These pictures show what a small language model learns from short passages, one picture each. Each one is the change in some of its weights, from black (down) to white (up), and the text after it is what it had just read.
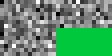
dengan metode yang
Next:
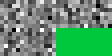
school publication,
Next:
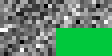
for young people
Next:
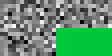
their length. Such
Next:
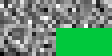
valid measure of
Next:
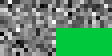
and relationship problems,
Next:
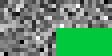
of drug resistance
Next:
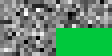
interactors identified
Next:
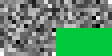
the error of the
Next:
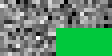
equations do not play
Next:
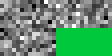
a reflexão
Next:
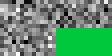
it can help
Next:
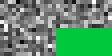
gerais do
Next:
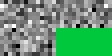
could be determined on
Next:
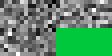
97 cases,
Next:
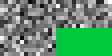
to the stiff
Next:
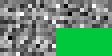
models; breast
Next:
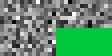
systems, the
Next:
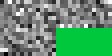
análise de demanda
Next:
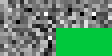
+ APT5
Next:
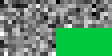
higher-order terms
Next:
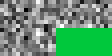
University, University of
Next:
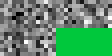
CRM functions
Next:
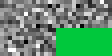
the psoas
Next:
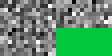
and offered
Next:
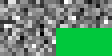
used to pattern
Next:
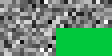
a thermodynamic
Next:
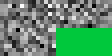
in which fields,
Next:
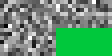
texts in
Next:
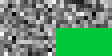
e motivando
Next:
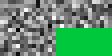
from year to year
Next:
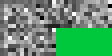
boundary of Ω
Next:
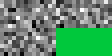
results. In this
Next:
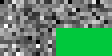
intenção de
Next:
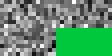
written this as a
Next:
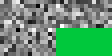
contributions}} as
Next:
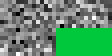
de la vida
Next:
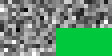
closer to the
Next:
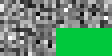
икон из
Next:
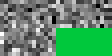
climate debate in
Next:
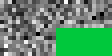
weight multiplied by
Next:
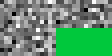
number of detected sources
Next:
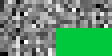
competencies and work
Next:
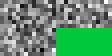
the system under
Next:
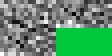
All of the above
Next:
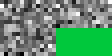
measure expectation values
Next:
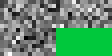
of samples for both
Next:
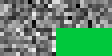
in Remote
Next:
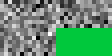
can be interpreted
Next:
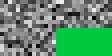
learning framework did not
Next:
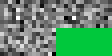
properties of the
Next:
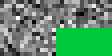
onset of
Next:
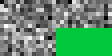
factor $S$
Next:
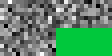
to addressing the
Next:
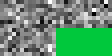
limit is consistent with
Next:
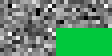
is declarative
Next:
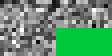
up? sentiment
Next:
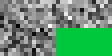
inicio del
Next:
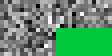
at least 5 days
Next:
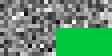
placed a
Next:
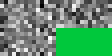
of organizing various
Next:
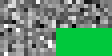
used this dataset to
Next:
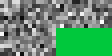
Under the influence
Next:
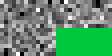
critical current in the
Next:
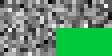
as given by the
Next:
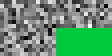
teaching practices. In
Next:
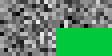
de atividades de
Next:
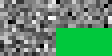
Kumush va
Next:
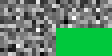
representations of these
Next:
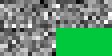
vez que a
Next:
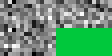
specific targetting,
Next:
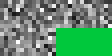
of Theorem
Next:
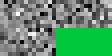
en fin de
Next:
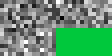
the near future.
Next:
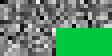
over a cycle
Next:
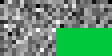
loss rate scales
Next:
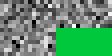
in the subspace
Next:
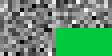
como ponen
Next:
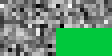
classified emotional
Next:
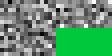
process improvement: a
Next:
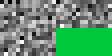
van meer
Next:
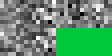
casos). A
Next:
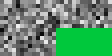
genetic mutations
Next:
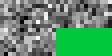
Foundry at
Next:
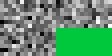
changes from odd
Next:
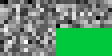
while that of
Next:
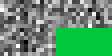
we concentrate on
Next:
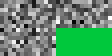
the droplet
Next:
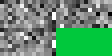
\alpha \in
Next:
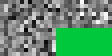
in TDEM
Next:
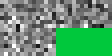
as a variable as
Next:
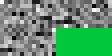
spectrum of maturity
